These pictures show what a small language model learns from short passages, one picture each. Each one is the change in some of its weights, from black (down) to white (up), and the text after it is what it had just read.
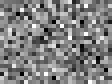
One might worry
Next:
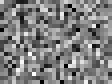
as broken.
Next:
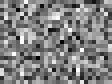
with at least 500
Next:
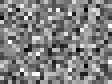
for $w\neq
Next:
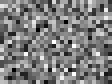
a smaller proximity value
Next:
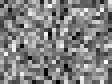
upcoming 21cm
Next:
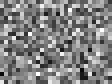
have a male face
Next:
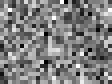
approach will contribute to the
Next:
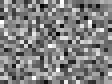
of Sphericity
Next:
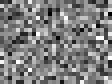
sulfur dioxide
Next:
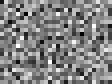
by the model. The model
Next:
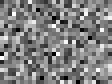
and self-attention
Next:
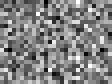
proving half of our
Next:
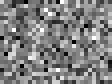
As we model the disk as
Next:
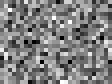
approach should enable the main
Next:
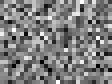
the Classical Action
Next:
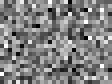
article Yeung and
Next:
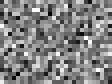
insulin and oral
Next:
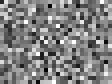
using the Black and
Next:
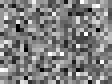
others have supported this method
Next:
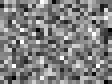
the same logic, it
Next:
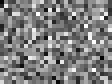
a *lo-fi
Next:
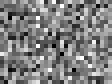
star model as a ball
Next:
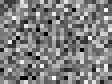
for a double edge
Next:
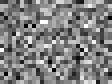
cause unfairness
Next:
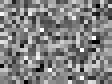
model compared with each Tier within
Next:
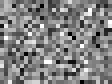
atomic transitions in
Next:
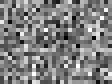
games. In a particular
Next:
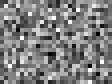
type of infections.
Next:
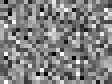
that they have no competing
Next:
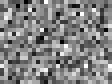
Motivating context or
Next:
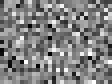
to generate a loop.
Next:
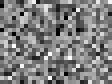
detectors as well as for
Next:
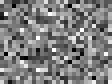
be stuck in the
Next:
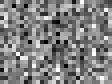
emphasizes that
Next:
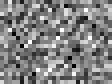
agitation was complete,
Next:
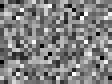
in terms of vectors of
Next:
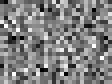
However, continuous flooding
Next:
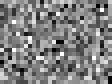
categorize phase noise
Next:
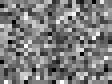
preliminary theoretical
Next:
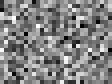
are adsorbed or
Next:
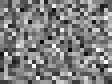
the coastline. It
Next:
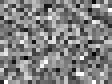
the highest stress –
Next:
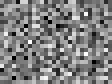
controller that it is
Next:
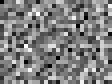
upper group. Then,
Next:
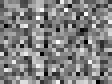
allow us to test the standard
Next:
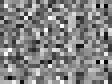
of reading, the
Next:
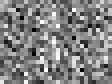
also include quality control
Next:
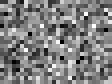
$\text{Des }
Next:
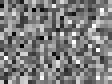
DM, Waechter
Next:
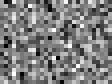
computed by removing
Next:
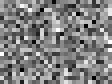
MPCCs increases
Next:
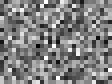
they buy and produce.
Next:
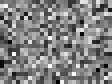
to trade in services.
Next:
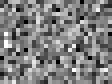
particle moves from position
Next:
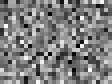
function of reduced detuning
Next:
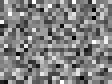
time was revolutionized,
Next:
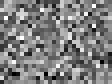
dependent on the prior
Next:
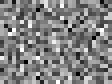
novel controllers such
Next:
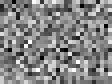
sequences and their corresponding
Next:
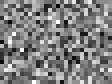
the spatial pattern formation
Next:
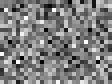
supply kerosene to
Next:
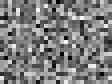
Unit\`a di
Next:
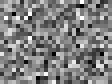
value against the first
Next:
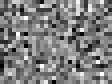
\right>$ of the
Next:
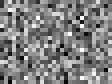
question about the selection
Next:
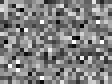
Cheema, et
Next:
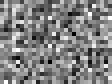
rules, expert
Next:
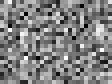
intended for the treatment
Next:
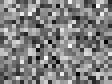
considering the integration of such
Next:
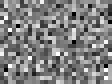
shared memory system.
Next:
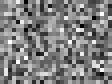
bonded logistics
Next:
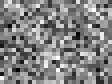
users, infusion errors
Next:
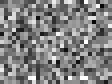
summing up the
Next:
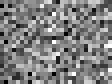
an uncertainty.
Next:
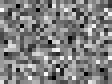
that $\mu$ maps
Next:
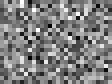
because of the import of his
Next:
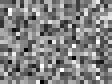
data, an attempt to
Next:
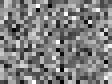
problems, we study the
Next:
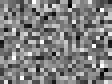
Halliday refers to
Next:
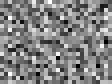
the layered organization and
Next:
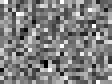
eccentric. This is in
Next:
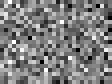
higher-order vertices
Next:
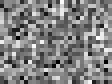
algorithms or models, which
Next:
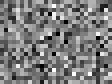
the mortgagee.
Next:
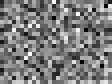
use of the newly defined spin
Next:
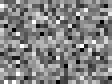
different levels: city,
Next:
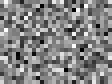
constraints, such as the
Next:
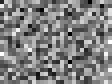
The final column
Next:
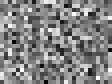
and VMAF values
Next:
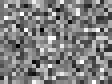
all nodes are assumed
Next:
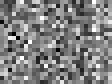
in East Java
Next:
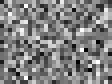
is a lot of research on
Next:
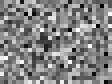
only. - Most common
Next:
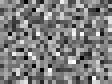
Completions API.
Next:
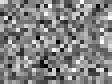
with *ground* and
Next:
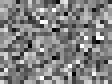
For this reason, previous
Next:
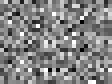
level, and do not include
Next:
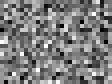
the interference channel
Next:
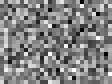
health insurance and
